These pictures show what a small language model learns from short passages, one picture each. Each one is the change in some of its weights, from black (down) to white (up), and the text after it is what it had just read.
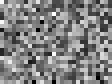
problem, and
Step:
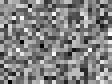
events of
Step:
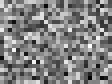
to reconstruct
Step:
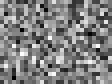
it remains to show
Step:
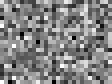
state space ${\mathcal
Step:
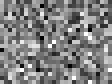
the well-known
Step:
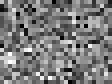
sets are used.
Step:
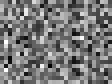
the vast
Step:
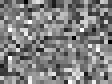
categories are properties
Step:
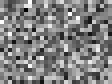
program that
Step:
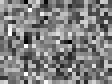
is the best choice
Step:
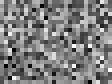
the processes of influence
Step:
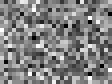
to underlies the
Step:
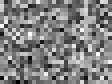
pain associated with
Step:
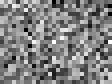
profiling of
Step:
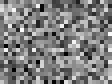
alone as it
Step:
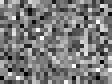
these techniques studied.
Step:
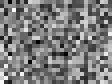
1 area were
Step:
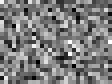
function has its
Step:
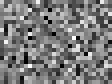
of each other for
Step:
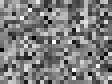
of the bending
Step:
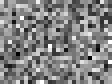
database of
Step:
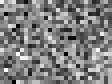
focused question is
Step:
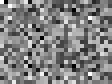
applications for such
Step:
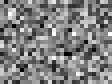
System. It
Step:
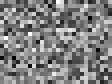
variable we can determine
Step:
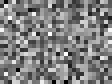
Society for
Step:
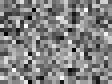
least two and there
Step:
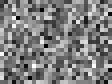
a perfect
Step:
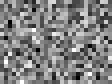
along $C$.
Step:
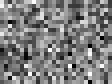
to collect the
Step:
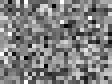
lies in the
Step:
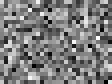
of the action
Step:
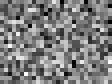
(a) the
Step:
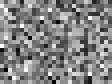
coefficients to the
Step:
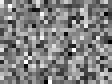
for some small
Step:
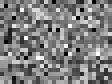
provide biased estimates
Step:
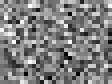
coatings for
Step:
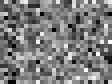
RHS is
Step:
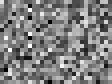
size of the
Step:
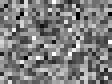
are analytic on
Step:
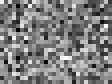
purified by
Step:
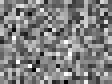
would be complete if
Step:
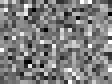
has drawn
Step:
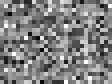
that looked
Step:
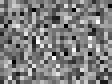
relationships that
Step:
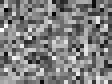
aim of the study
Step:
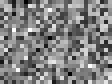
China, was
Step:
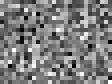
let $\dim
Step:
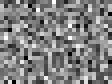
tail dependence
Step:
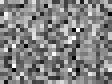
two collocation
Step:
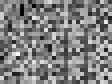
\subset D
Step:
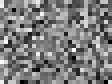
with the line
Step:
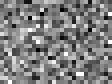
que $p$
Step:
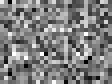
shows that the
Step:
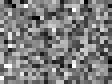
(iii) of
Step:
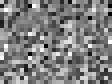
does not lie
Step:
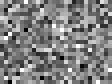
at helping
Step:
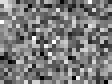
& The proposed control
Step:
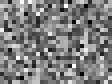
where $\eta$
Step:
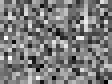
the expression of
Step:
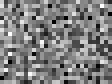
and interact with
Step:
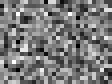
expected, resulting from
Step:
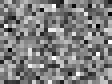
Every Day
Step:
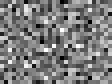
clearly understand the
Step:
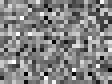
of white and
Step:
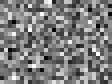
than PAA
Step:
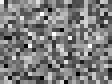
in presence of
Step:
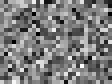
arcwise connected
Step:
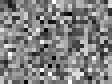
is used in
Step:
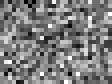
rise along the
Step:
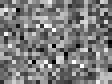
We expect differences
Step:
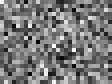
function and let
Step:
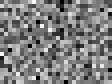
order $m$
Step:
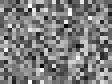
electrode were
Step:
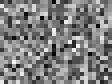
fluid nominal
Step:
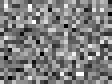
$m$. There
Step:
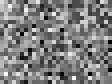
and t , the
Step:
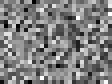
taxation and
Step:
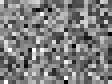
in stator and
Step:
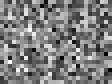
the other hand,
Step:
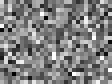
a sequence of independent
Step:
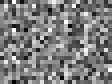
che il
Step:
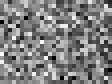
above, we get
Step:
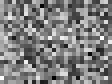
the parameters to
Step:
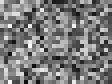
learning policy in
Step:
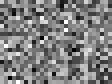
avoid such
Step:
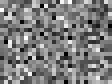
discussed the
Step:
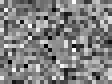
of an example that
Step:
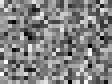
to depend on the
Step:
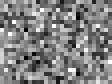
and maximum) related
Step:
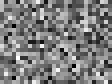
its supporting and
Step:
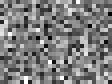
for big data
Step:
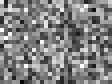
we formulate an
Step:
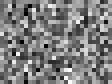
be the set of
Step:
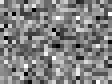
rest of this paper
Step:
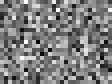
from $\W$
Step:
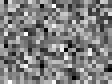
as well as
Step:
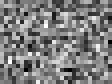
example is the
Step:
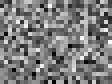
However, it was
